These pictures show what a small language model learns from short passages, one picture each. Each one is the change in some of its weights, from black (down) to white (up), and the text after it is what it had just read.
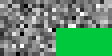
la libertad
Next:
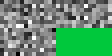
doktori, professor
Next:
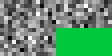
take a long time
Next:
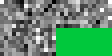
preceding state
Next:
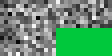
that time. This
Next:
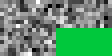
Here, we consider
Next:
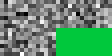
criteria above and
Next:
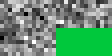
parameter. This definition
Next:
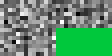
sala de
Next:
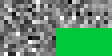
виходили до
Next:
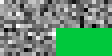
crítica da
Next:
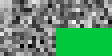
for the superconducting gap
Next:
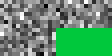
release of
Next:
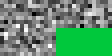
distribution to perform
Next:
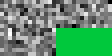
by properly
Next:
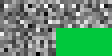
um estudo sobre
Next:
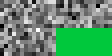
electron, respectively,
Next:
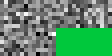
selection criteria and
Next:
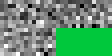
un groupe
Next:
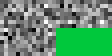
and masses derived from
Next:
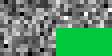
the $N$
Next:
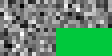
because of the complexity
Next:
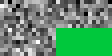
for comparing the
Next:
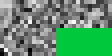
of the Dirac
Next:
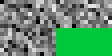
increase, possibly
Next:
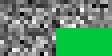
the features of
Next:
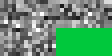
is along the
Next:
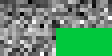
the role of
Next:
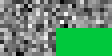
que deben
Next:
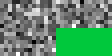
able to explain
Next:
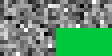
support complex product
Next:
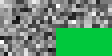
in the flux of
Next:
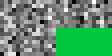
magnetization process,
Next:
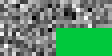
also showed that a
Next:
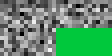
the region of
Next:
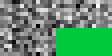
Zusammen haben diese
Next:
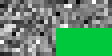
reached in
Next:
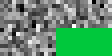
system remains metallic
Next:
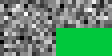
that rain down
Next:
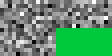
line resonator is
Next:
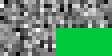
could introduce the amplitude
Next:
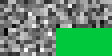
life time, and
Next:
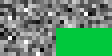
one inactive
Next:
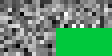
this coupled system leads
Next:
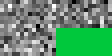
treatment on devices
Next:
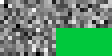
los empleados
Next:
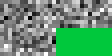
from missing
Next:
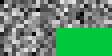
contagem total
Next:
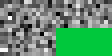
gap; namely,
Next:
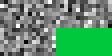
when resolving
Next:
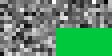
various effects summarized
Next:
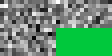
entrance channel
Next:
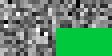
size from six
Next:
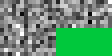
spacing ratio
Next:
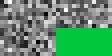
kunda BIM
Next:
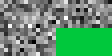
es Unternehmen
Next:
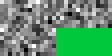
because the sequential
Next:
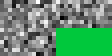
regularization of the
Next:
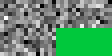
how shipping
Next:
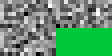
Funds for
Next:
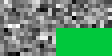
et al.
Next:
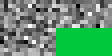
Network.} The
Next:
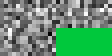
suggesting a different
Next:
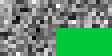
in the von
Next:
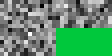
reason of this
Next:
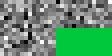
ular soni 64
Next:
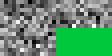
the first time.
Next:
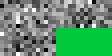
fueron los
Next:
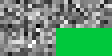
turlari va
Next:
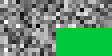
\notag \\
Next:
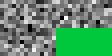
the gravitini
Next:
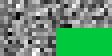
finding is that
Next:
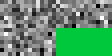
Dicke State
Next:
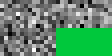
es necesario la
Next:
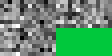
involved in the
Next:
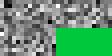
so heavy in
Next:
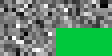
USF state
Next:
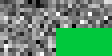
the transformation,
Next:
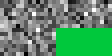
optical power to increase
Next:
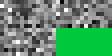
Berry y
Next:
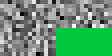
segundo sexo
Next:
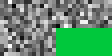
signals, with no
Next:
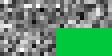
of PSD
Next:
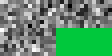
height $H$
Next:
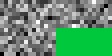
experiment, we
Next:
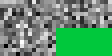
boshqa tillar
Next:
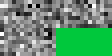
ионов из
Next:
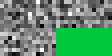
significant steps in the
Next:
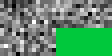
its satellite system
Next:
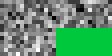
As expected, our
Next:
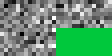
a range given by
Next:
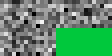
wie schön das
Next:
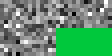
gathers all
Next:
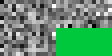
at same field
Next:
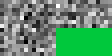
in neighbours
